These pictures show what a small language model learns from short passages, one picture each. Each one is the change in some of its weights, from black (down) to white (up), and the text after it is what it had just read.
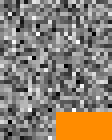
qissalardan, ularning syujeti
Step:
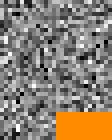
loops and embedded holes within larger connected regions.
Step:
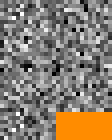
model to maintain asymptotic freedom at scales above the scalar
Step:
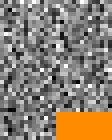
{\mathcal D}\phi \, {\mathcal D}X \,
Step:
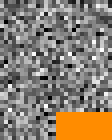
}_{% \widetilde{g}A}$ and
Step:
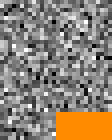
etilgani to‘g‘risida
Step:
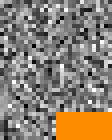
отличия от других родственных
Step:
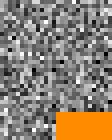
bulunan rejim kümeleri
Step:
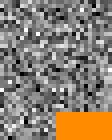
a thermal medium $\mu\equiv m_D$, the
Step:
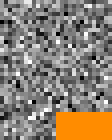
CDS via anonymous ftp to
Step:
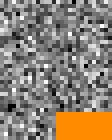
anglaydi, o‘zi anglagan
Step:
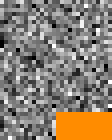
output module | Conv2DTrans |
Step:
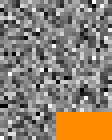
a possibility that the whole star is converted to a
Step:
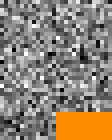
with respect to the flare immediately suggests a further
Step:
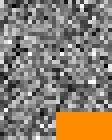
des normes IPSAS ? -
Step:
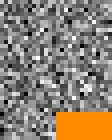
following integration \begin{equation} f(z) =
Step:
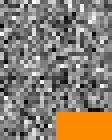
capital e, REVISTA
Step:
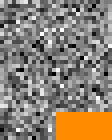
del agua potable y saneamiento
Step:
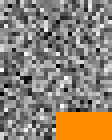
free dipole rotation within a well-organized lattice
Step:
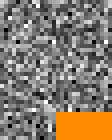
estructura a dos aguas en el valor de
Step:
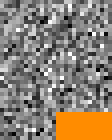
иной деятельности учащихся, опыт их
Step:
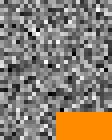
on the ability of DMD to extract
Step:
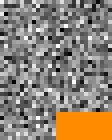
various scenarios of the \ac{MAN}.
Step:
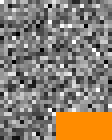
**break** causa uma saída
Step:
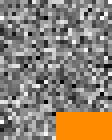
derivative \begin{equation} \delta_\xi
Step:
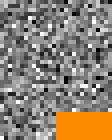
pour chaque prélèvement de
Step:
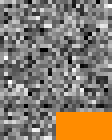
uning YaIM dagi ulushini oshirish,
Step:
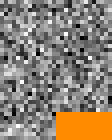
$P < 0,01$ darajasida
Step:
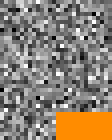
\nonumber \end{align} The most frequent
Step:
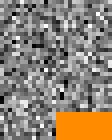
number of Lines Of Code (LOC)
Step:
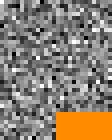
cores are used. Each CPU is an
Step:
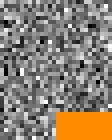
A. Kundaje // Proceedings 34 th
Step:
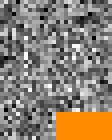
0.5 ms. Third, the system is
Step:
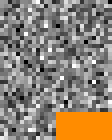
hujjatlar ham imzolindi:
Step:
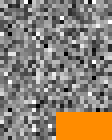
la relación entre marketing sensorial y decisión
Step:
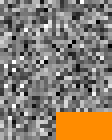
dezoito (18) participantes,
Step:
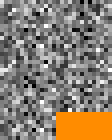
жавобгарликка тортишга
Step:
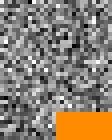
made with different telescopes, frequencies and
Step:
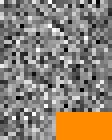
olmasligi bilan xarakterlanadi.
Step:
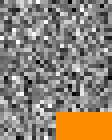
\right]^*. \end{equation} These can
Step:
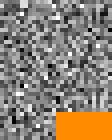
yashirin jihatlari, ong va ong
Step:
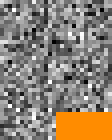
экссудативные формы,
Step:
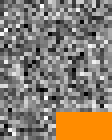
Processos estocásticos Um processo
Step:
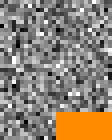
for the excess current: \begin{equation}
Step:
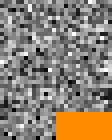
subsystems to favor different ordered states than
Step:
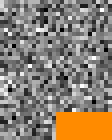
600$$ Untuk menghitung L50,
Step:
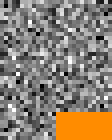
the manuscript, and review and
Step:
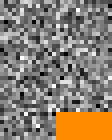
Doctor of Philosophy (PhD) in
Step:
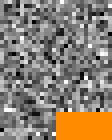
deep convolutional neural networks (CNNs)
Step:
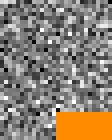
entirely speculative and violates our
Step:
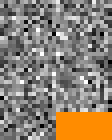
in the range $[0\mathbin{..}
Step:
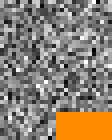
produce sporadic releases of energy. On
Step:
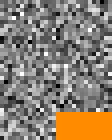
model in a longitudinal field, as explained in
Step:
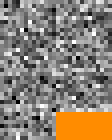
the Dynamics of Innovation*. New
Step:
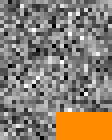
titik koordinat, radar,
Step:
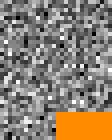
light-cone and define the universal enveloping algebra
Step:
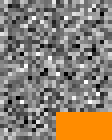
elk achtenswaardig beroep
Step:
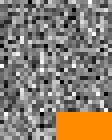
measurements on similar systems affected by some unknown parameter
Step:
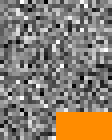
for user engagement. Such practices are
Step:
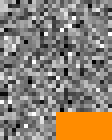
les troubles mentaux et les
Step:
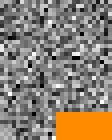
главных направлений для решения данной
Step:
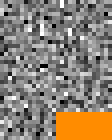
figure, the egoistic HDV (blue dot)
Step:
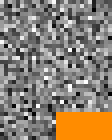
chiqarilishi va ishlatilishiga qarab,
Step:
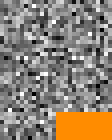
[6]. Рецепция права
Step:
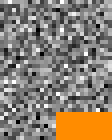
también por lo que ignora. Así
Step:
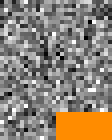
different values of *w* (rad/s),
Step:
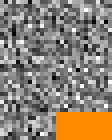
case, we consider the Lorentz boosting of the
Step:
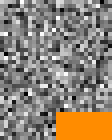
optical pumping rate and the dissipative
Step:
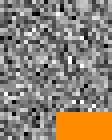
theories to Einstein gravitational theory, like
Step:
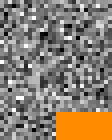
como proibição da proteção deficiente.
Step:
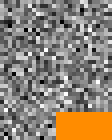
L. Tolstoy va b.*)
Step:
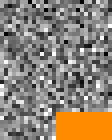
control component in the optimization process. Moreover, the optimal expressions
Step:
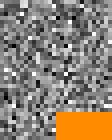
yaratilgan sharoitlar va kerakli
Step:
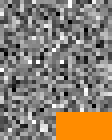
large energy limit, the normalization factors for these
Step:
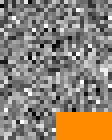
can produce absorption features mimicking a cosmological signal.
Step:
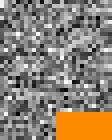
çıkan tez bildirim, metin
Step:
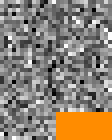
formula (9) into eq. (2) we
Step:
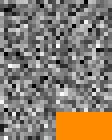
form \A{OSN}{t}{OSN}
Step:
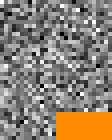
são responsabilizados pelos conflitos
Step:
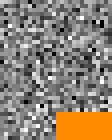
yangi hududlarda tez moslashadi
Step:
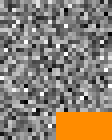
Grant and Extreme Science and Engineering
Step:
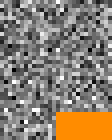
a model composed by 4 Gaussians plus a
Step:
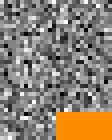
chiqaruvchi va xizmat ko'rsatuvchi xohlagan
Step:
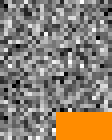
and sequencing. Moving forward, it
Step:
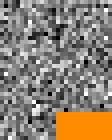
the $S$ and $D$ waves taken in
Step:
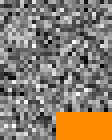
dependent forces. The co-magnetometer
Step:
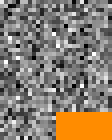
à travers la mort d'une des
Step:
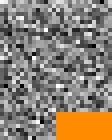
Я., Матлюк М.П.
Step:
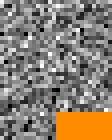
мусиқа маданияти ривожининг
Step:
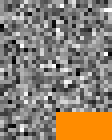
as the benchmarks in this section show, the solutions output
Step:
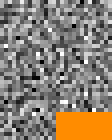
penal al Australiei* [10],
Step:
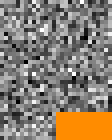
four broad field of the National Science Foundation
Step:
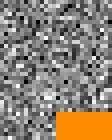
eposning ang qadimiy bizgacha
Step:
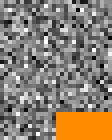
It can be seen from Fig. \ref{m}
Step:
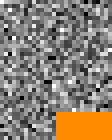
va madaniy na'matakzorlarda
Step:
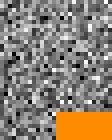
підхід до виокремлювання загроз
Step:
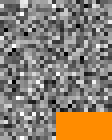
yig'indisi", lug'aviy
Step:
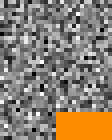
program on social-emotional learning among young
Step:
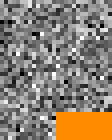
Candidate of Technical Sciences, Associate Professor at
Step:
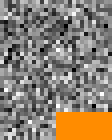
Kuchlarimizning tarixiy
